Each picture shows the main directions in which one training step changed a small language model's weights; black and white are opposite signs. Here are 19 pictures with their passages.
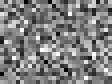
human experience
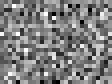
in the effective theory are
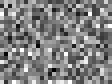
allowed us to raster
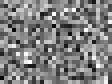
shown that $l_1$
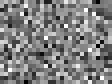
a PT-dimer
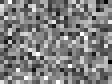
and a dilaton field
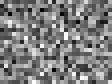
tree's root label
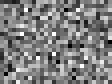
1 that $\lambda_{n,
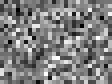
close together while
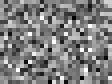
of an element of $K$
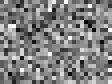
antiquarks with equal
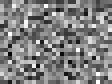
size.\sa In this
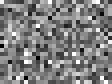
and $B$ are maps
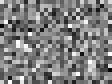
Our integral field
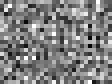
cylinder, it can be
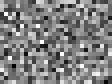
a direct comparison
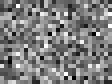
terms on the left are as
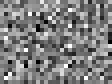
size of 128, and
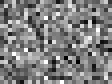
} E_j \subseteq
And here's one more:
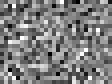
if the total particle
